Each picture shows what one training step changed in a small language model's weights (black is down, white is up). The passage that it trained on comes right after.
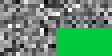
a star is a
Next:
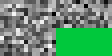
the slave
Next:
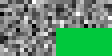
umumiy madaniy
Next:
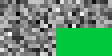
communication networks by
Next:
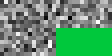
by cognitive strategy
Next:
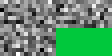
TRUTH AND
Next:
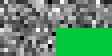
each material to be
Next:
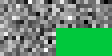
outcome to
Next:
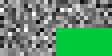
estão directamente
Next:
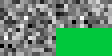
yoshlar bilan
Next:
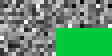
Block Design
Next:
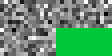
blooms and
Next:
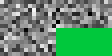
Fundação para
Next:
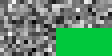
which have dominate
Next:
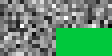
olishda ichki
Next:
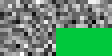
tushuncha va
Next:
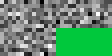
Aun - que
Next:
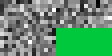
sexual inclusiva
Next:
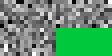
the money
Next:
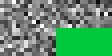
de São Paulo
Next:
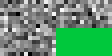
Steering Board
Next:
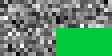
that for $t
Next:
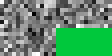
А значит
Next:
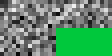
sequences that are similar
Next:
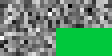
result of our
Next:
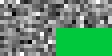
ijtimoiy vazifasi
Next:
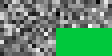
in adult males
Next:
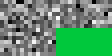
the consequences of
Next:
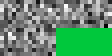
help the network learn
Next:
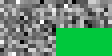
texto e
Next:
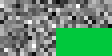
na Unidade de
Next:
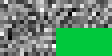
to get the global
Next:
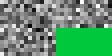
– National Study',
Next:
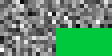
al contexto de
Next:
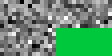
the area where community
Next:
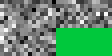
di relazione
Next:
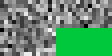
with respondents, through
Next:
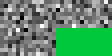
evaluate the presence and
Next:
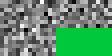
torni ad
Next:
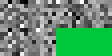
“... um processo
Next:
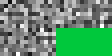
voluntary nature
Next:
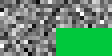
expertise in
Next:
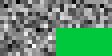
on making the data
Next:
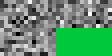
of Interest The
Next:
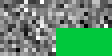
pacing in an
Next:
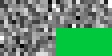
with, using images
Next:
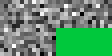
women need to
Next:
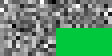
a portent to
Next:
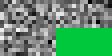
in a document.
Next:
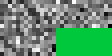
respecto de
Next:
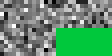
port sites
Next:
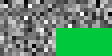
significativos na
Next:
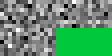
and confidence.
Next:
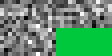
private limited,
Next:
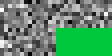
intervals for
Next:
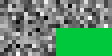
days of the
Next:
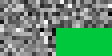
eluted fractions
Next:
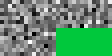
Figure 5.
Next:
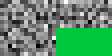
length as a function
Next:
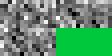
на ринок
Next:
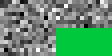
functional traits
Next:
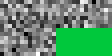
to the right,
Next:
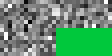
now lost,
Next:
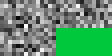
el oro,
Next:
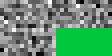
la Universidad Nacional
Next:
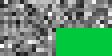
stratégique du
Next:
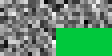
om det set
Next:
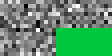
a aplicação
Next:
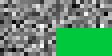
1 HPLC
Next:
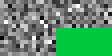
a Qualidade
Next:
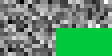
the participation of 14
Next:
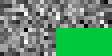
power in power
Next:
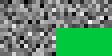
às medidas de
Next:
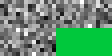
employee's working time
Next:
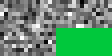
trens, ele
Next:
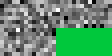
certain proposals that
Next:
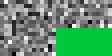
to shield state
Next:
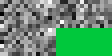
В Коране
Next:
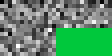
à moins de
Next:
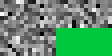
estudio de
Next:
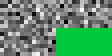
At the same
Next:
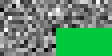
mature person,
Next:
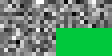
court termes
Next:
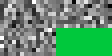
windows is used
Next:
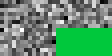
controlled by
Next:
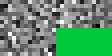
significant difference in terms
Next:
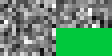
и сложной
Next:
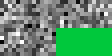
visiting that these
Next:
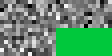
and efficacy in
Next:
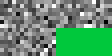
в современном
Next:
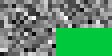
of underground water
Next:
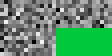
F Rubio
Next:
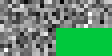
las bandas de
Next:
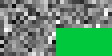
of traditional medicine
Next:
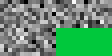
una encuesta
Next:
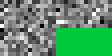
op basis van
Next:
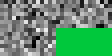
limpede în
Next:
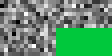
combination of the time
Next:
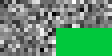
consider raw material
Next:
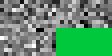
del settore in
